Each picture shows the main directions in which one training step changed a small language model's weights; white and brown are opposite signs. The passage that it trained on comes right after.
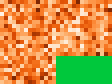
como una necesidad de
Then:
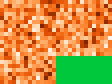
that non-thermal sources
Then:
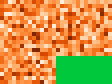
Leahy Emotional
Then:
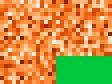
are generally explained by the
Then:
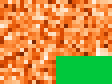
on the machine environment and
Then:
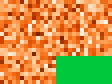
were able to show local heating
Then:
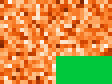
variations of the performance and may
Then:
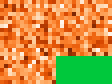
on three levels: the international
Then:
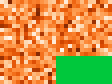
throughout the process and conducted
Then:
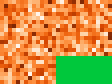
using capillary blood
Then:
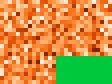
horizon would allow the formation of
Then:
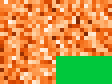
- CODATA -
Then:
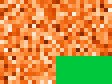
molecular dynamics, the basis of
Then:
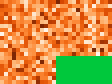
silicon from the gas phase
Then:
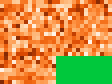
to brownish,
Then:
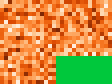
mayoría de las
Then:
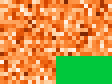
K with no inversion.
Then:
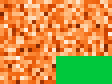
Stream Power Index
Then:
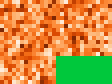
the study, information and communication
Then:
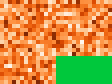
to better understand teaching and learning
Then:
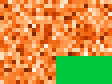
wird sich in den nationalen
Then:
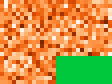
be seen that the basic
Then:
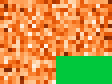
by mass, its longwave
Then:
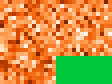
rate of bond interest =
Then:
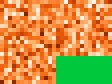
removal cross sections and
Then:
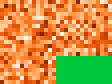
on translation courses,
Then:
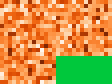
the need to distinguish
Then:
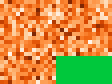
decisions and market expectations.
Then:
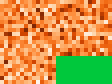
Thea, tako
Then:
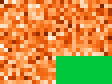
use the text prompts proposed
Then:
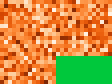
in clinical studies. The study
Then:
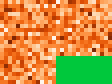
of the factors that ensure the
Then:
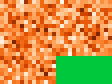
ўзини ўзи
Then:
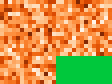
of infectious
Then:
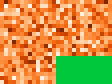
4: (Color
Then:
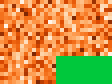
global e o dia de
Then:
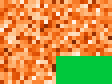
are feasible. The
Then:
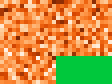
the compounds have entered
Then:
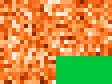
va tamoyillarni
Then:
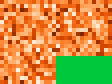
network of associations of the
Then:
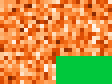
100 mg/kg body weight
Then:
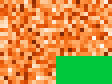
price in Nigeria: 2025
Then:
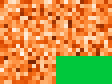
has been manipulating
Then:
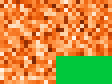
modulating research pace
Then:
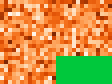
of credit,
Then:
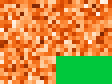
converts between good representations
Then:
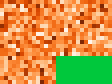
spiral population and that,
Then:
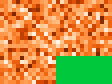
test, effect size test,
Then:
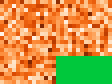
2, Tikva
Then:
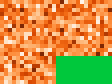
research questions (RQ):
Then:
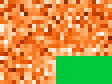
As the "standard"
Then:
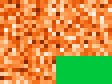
tasvirlangan har bir
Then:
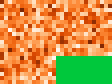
heavy lifting.
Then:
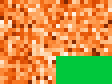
activity of AETE is
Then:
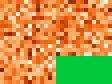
expansion in terms of solutions to
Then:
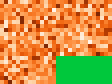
wetland. Table:
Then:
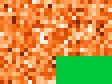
decision-makers with better
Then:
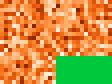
bilan kechadi,
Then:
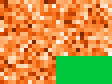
from the present result of average
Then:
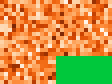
availability and immunologic
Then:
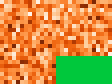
or an observation of the possible
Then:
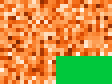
typical parameters $\Delta_{\rm
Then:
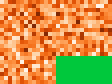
moving along solid boundary,
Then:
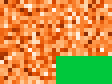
– SWOT Analysis
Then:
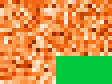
modifications, changes in
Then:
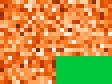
and the expectation value of
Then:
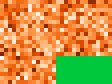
using file the produced by
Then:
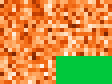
tizimli muammolar
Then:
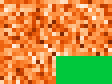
las culturales. Esta
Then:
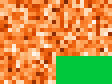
commercial bank activities indicators
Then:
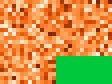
davlat pedagogika instituti
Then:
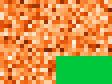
should be identical which is
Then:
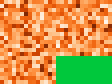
mudar também a
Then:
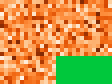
In Proceedings of the
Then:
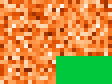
utilizing *Ocimum
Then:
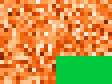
contours of the graft
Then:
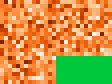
ideal-coupling result
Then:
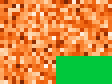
Vehicle and
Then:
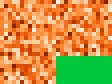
be applied in future memory
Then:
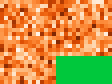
erishish uchun harakat
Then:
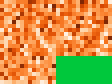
(1)$$ After the target
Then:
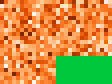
a Thouless energy
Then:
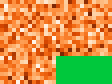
by a strong correlation with the
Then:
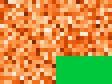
truncated Beck
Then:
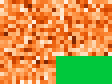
right eye myopia
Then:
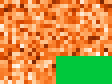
the establishment of an equilibrium
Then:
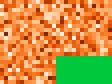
distal extremity of
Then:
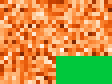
molecular shocks of velocity
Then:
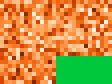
el lirismo brota
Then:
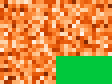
as schools and others,
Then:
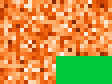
and positively correlated with
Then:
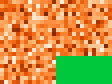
tribes and to
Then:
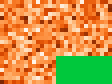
performance is deemed to
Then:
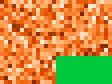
health outcomes, and one or
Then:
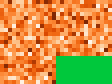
We see below that the matter
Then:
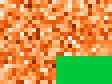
and 4. Table 3.
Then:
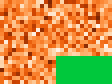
arab aruzi
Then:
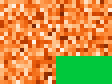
In the following definitions,
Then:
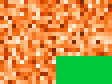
evaluated along with economic analysis of
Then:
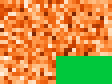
type of inflation and it
